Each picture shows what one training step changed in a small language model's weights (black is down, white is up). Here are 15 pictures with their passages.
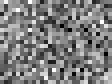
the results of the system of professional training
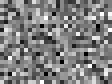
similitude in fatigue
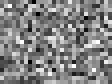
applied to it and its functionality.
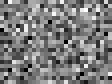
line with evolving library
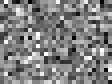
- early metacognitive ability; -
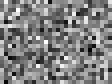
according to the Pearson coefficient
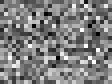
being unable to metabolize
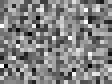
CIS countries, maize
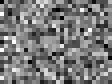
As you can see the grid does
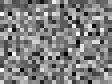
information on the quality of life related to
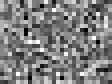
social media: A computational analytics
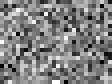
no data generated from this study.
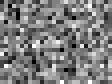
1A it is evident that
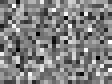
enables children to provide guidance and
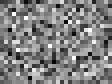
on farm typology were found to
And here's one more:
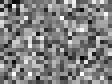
ADF test From the
